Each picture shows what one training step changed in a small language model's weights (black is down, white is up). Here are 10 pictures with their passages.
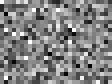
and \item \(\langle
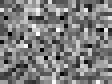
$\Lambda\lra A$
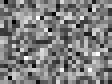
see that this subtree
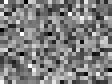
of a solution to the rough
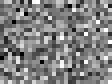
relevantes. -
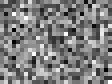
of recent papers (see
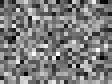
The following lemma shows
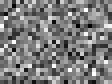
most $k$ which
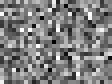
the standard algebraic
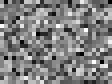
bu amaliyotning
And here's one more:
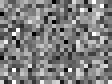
generated by isomorphism classes
